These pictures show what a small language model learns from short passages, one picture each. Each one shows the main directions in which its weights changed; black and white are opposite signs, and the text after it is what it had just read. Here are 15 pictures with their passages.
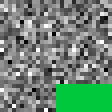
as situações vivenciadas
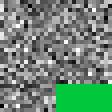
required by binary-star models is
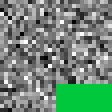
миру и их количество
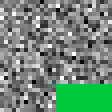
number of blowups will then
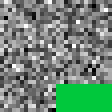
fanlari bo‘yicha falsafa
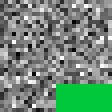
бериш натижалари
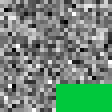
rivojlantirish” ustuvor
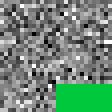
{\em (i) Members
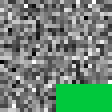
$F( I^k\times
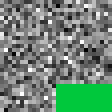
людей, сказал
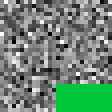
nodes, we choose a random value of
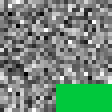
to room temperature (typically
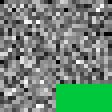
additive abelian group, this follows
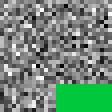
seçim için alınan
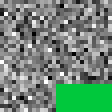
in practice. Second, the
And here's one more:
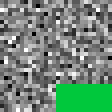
nuclear many-body effects and
